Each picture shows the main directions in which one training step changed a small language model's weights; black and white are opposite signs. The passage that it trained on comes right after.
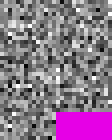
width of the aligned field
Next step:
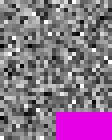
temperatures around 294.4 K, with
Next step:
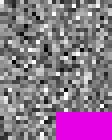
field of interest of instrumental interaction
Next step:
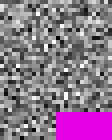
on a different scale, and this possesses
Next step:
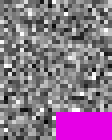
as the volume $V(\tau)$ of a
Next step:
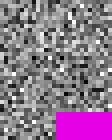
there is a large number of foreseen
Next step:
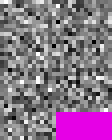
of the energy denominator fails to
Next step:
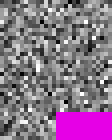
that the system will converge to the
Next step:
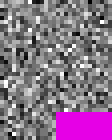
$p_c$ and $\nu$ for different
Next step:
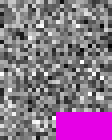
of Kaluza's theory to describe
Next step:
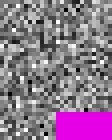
have maximum score for this factor). The
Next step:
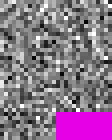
the Bessel ultrasonic
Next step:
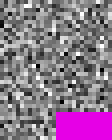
out of nominal chains of
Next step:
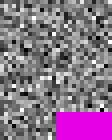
refinements with fixed displacement
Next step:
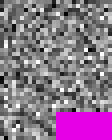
addSubgroupAsset | | |
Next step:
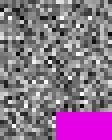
and edge branches respectively, we
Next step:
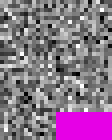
such that \begin{enumerate} \item
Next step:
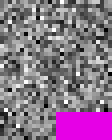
closer to~$p_{cr}(m)$
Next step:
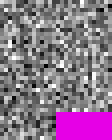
to track the object. Thus,
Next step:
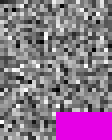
with the supersymmetry charges:
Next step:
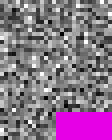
Multivariate Functional
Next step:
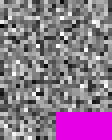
+ \text{H.c.} \right
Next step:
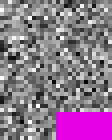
to the estimands at hand when
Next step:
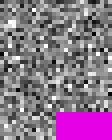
forced aligner output as the ground
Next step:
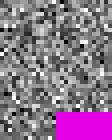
structure of the Milky Way
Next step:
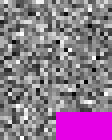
of $\epsilon_{0}=8$ and the small
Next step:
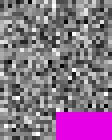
real-time dynamics of anomaly induced
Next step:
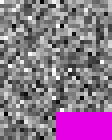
across generated audio clips between
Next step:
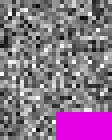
product. Thus, the partial trace
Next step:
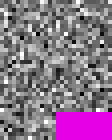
by division with the appropriately
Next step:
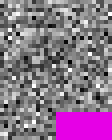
\leq \omega < \omega_{J}$
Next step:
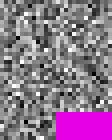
temperature decay appear to be sharper,
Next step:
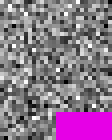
third particle is selected in the
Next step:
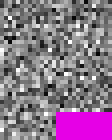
missing values in some observations, we
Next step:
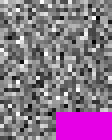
represent the analytical solution. These graphs
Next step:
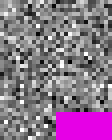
the little hierarchy problem as
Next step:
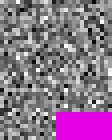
$f_n$ is the fudge factor
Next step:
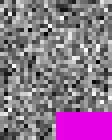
lifetimes. The representatives
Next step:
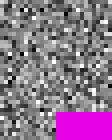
target ($\omega$ Cen) and
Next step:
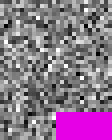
at 20 points per chord, we
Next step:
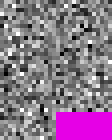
near perfect linear combinations of their corresponding
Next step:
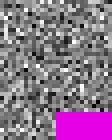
$\rho_{SE}$, the state of
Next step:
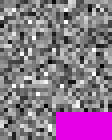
profile to one. We then use the
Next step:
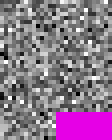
the CFL phase ~\footnote{This result
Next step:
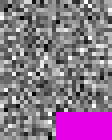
the RR field~(considering,
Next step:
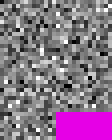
that electron--photon collisions are
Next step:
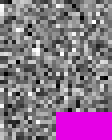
surface underneath Sputnik
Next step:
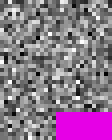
selections and were located in the
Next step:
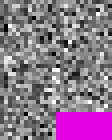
dipole–dipole interaction were described
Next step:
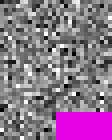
the PDF's that lower that signal
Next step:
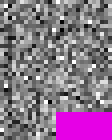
and an end-to-end agile
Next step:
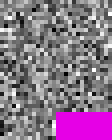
and these thickness variations imprint into
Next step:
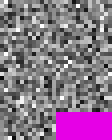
is somehow ambiguous: a
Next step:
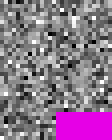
route-based maneuvering in
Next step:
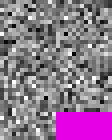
\vskip 15 pt {\bf
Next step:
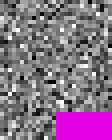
correction-factor. All these
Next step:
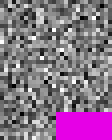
dynamical memory space (and time) and
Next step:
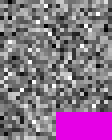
DNA and dendrimers have
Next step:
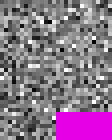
lists only the referenced requirements
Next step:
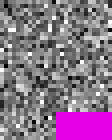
bring down band gaps but
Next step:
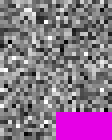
time for lower magnetic fields, in that the
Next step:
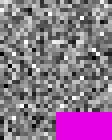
scaled factorial moments in order to
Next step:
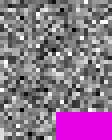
greater flexibility in
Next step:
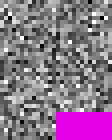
BS faces path 1.
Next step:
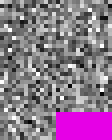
loop. Four algorithms have been
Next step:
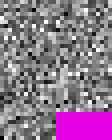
novel material is very interesting and
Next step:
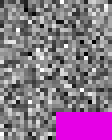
final states}. $\Sigma$ is defined so
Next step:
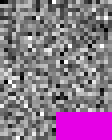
and (\ref{joint4}) can be
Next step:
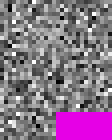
The room-temperature lattice parameters $a
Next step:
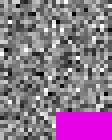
the strong suppression from the renormalization to
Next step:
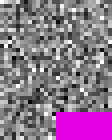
the stochastic simulations to generate a
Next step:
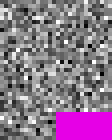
pulse 20961 are shown in
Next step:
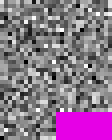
shock thickness near apex.
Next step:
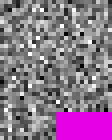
around a circumference very close to
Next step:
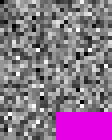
to the possible extensions of the
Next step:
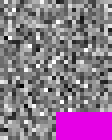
in thin films by phonon monte
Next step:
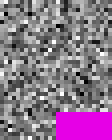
(b), as indicated with the two
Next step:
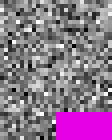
th} } \right) = \frac{{\Gamma
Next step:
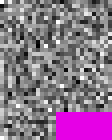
of Technology, Mail
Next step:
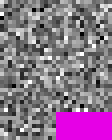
density of the gas). Because the range
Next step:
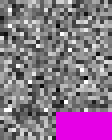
with respect to the horizontal
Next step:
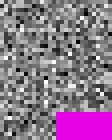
more matrix of size $m'$ to fill
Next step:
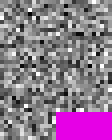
\begin{eqnarray} e^{-\Gamma
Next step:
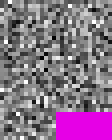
the proliferative compartment. An
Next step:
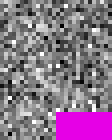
in CT images [22]. Fig.
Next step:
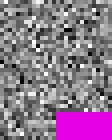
in each region ${\cal M}_K$ to be
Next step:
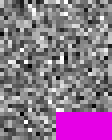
configuration a given firm adopts,
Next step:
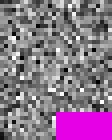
the CREMA geometry setup
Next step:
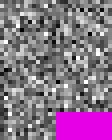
it in power of the electromagnetic interaction
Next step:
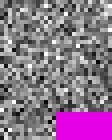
to sub-arcsecond accuracy
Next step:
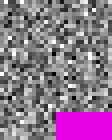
be inferred using similar methods. As a
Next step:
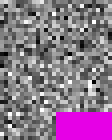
of 10 K/min, respectively. The
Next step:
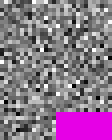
$q$, and this also possibly could
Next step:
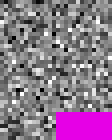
of binary collisions and
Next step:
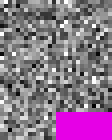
to insulating ferromagnetic at
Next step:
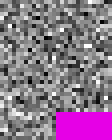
Coulomb matrix elements as,
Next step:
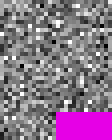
understanding how the BTFR
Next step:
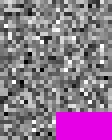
on a restrictive parametrization of the
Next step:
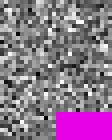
is thus well-approximated by the
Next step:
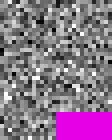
with that of the detailed balance
